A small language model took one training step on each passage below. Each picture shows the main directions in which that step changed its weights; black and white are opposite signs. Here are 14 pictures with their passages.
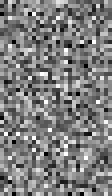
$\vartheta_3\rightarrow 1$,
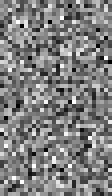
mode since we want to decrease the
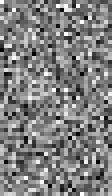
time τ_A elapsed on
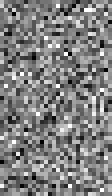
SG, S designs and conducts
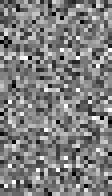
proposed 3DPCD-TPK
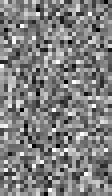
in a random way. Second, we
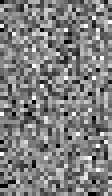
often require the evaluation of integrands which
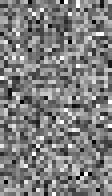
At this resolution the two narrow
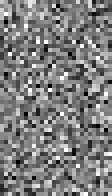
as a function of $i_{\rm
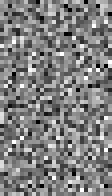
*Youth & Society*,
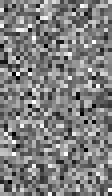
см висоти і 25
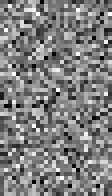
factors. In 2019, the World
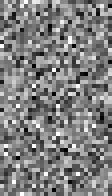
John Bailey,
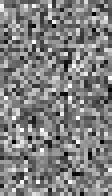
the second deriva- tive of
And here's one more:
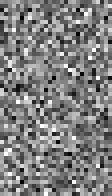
22 декабрь
